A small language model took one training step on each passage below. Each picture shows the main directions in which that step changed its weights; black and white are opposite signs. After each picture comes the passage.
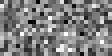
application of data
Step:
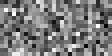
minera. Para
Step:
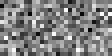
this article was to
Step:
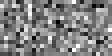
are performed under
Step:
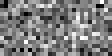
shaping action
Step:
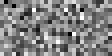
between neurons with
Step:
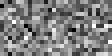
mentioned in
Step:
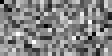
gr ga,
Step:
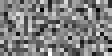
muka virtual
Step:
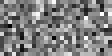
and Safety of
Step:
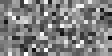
namlaydi. -
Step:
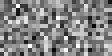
un pensamiento
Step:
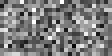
interpretation, or
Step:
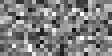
Reg. CE
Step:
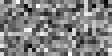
The Impact of
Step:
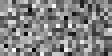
de Asobo"
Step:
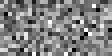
presented in this study
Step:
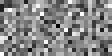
Phase III:
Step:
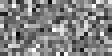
have to work in order
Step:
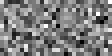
despegarse del
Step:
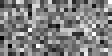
may lead to a
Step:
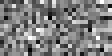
По всей
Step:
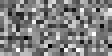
asosida hosil
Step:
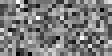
así como la
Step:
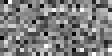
sogliq va
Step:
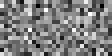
and advice to
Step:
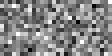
were located.
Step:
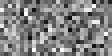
ve OSR
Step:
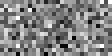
dicapai pada
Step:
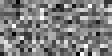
femmes, une
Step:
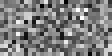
qilganlar va
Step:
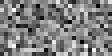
3- ichki
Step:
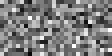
e programáticas.
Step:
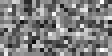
au **Programme
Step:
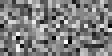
facilitador que
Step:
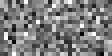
tourism which
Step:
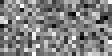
afro canadense
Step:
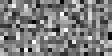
significantly associated with serum
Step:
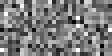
where it is used in
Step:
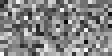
on the entry
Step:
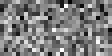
absorption spectra
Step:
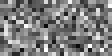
Ibid. -
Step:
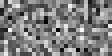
derivatives with
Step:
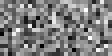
exige a un
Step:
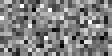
analizan las
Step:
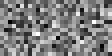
garantir que os
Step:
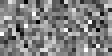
for new discursive
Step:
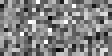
application of the
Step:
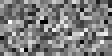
delineated by a
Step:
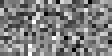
organlarini aholiga
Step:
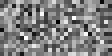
CO content in inlet
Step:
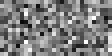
time, eff.
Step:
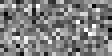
respondents in the study
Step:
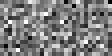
había mucho
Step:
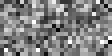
organizadora e
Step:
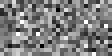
in our work.
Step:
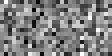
increases vascular
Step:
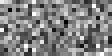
das chani gern
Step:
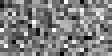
describes the incidence
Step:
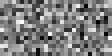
in downtime
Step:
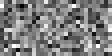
school education. Table
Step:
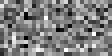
In modern conditions, when
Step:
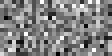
Теория и
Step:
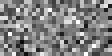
ocean levels
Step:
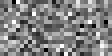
used to gather data
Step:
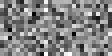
and identify his
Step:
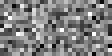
times. The combined
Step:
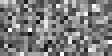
seco en un
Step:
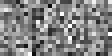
objetivo de
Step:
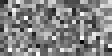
on ground water
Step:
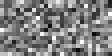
infecções. O
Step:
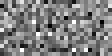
generated. Fig.
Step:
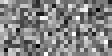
mixtures of
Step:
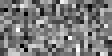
Hybrid -
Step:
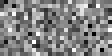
its outcome and
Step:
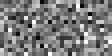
aðilar á
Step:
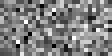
vaccine in
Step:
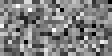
speak in one
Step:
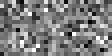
and evaluated with the
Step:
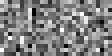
known IP
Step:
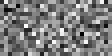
obyekti deb
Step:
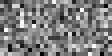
step, the
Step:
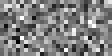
trazem do
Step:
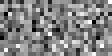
indicadores DEC e
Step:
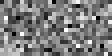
– davlat,
